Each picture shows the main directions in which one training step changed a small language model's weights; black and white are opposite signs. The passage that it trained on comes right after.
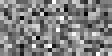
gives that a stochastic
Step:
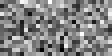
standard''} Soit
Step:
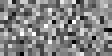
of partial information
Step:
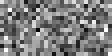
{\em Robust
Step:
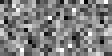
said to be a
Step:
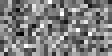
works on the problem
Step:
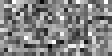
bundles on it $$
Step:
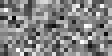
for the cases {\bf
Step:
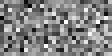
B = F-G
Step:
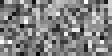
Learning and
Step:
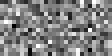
is a determinantal
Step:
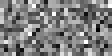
long as $\sigma >
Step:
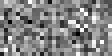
mathematics classes, called
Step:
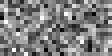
asunto de la
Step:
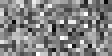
smoothness identification.
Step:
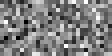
y cudiao
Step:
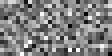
consciente para os
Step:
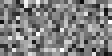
in this work is that
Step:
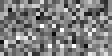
directions of labor
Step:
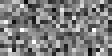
invertibility of
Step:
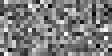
de mejorar
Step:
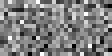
внимание на
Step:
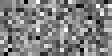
1). Сумма
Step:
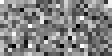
absolute value of
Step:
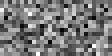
a genus two
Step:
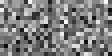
the HTG,
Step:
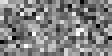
linear differential operators on
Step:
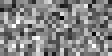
category of locally free
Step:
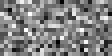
constant. Their result
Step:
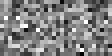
played by the
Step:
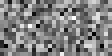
orbits of the
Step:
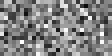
of the polynomial systems are
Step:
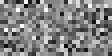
turgan muhim
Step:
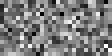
measure as in section
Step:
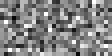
is also a {\tt
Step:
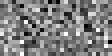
and each node has
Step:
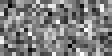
et responsabilité
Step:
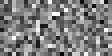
\quad f \in
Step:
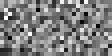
un premier
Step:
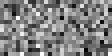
by establishing a
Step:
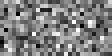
Transformation /
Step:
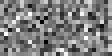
the right are finite.
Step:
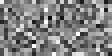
melhora de
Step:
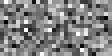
cooperation with
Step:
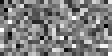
we have been unable
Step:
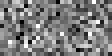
hard bounds on
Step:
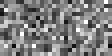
simplify the analysis
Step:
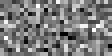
transitive functions under
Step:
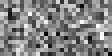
va grafik
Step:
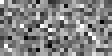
aplicando el
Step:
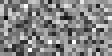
va mahalliy
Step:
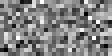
minimality assumption.
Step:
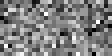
independent of $h$
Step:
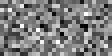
concomitent cu
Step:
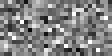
por sexo y
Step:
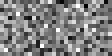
individu, une
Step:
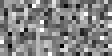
compute the cosh of
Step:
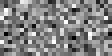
X \sast :
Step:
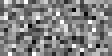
(ii) of the
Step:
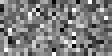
as variáveis
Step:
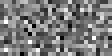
a node.
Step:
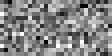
Also note that if
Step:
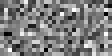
model for the spaces
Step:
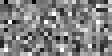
derman kir
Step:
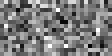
dan gaya
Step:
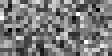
suppose we have a
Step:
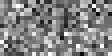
with the class of all
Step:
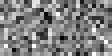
then the ways of
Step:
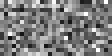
в першу
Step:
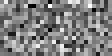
bilan kelajak
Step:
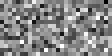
Sem Outra
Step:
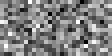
y que producto de
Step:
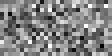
every case, the
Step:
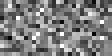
as we will do
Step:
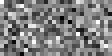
and condition (i)
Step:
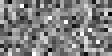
J})$ is an involutive
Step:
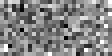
латентной и
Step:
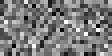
identify $G =
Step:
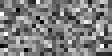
region where the
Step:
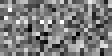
segment, then
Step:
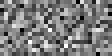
$n$ is large
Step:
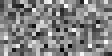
with respect to the
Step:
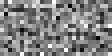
в другой
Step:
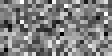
que pagar todas
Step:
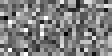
yang banyak
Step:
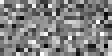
where $v$ is
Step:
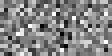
for a constraint component
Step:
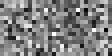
Revolt of the
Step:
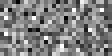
rassom edi
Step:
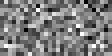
el dispare în
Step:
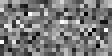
en Lubin,
